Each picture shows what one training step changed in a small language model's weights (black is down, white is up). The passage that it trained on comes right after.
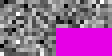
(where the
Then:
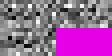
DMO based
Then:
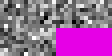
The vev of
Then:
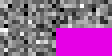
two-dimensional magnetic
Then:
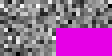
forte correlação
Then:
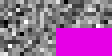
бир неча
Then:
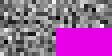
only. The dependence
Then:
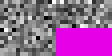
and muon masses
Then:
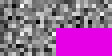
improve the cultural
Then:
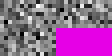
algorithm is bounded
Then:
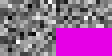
the system prompt
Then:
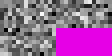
hybrid methodologies
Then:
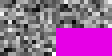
va metodikasi
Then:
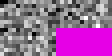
truncating the
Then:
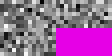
a pattern by
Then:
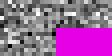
uchun odatdagi
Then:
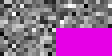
foreground maps
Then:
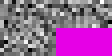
that is orthogonal
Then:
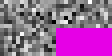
grounds we require
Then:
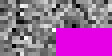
Los alumnos
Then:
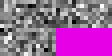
formatting using the
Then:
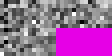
«The Institute of
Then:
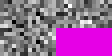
to the lack
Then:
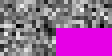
to compare the results
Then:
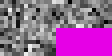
number of remaining dimensions
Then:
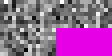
properties of such
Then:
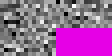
como formas de
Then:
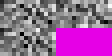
by the decreasing
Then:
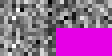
arises from
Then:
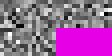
to test the new
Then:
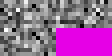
showing a transition from
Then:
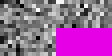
incentivo ao
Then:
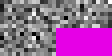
the direction of charge
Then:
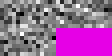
і практики
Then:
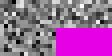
follows. In section
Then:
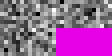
is de mate
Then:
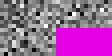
de la investigación.
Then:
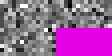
original). As
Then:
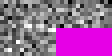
which require the development
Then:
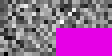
colour map.
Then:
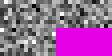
operators as normal
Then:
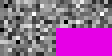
by looking at
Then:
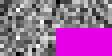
suitable material for the
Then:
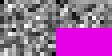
using all 500 observations
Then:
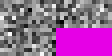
confirms a
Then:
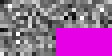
presents the possibility
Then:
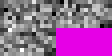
power spectrum then
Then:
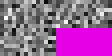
explicit expressions for the
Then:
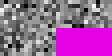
exhibits a
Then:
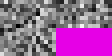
fit on the top
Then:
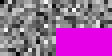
due to adding
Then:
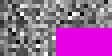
online de la
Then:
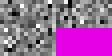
need not do so
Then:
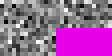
taklif qilish
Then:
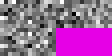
para qualquer
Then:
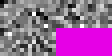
proposing the construction
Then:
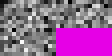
the authors have estimated
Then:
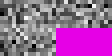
surface anisotropy can reduce
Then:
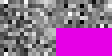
Dan Studi
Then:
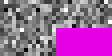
symmetry in our
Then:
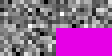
in order to
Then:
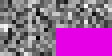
to the background and
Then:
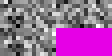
through a long but
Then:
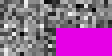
comparison with available numerical
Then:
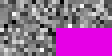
image. This is
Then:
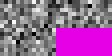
kinetic, fluid
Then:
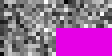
engagement: A
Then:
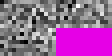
present, the situation
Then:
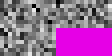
mixing by the gradient
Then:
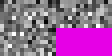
faint AGN are
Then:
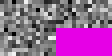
has been checked
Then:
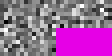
realista i
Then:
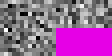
red and green,
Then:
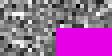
haqida ilmiy
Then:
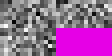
to the increasing numerical
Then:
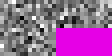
comunidad a
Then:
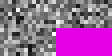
makes a difference whether
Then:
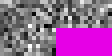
inductive definition of
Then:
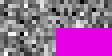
This RMSD
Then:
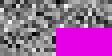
strikes the
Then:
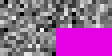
indication of AGN
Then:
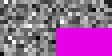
which topological phase transitions
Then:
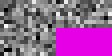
- I$ index
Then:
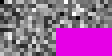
can thus understand the
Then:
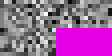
molecular mechanisms in single
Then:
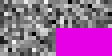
that embedding space
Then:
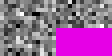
deve ser
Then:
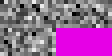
with $E$
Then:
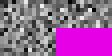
be observed in atom
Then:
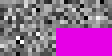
exact solution at larger
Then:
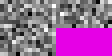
as a probability.
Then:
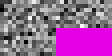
the model and
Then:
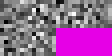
we have defined the
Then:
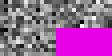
description of the
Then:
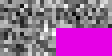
by a GNN
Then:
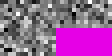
is favorable
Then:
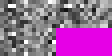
DESY reported
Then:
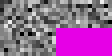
the statistics is that
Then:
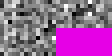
$ \lambda
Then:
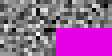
we finally obtain
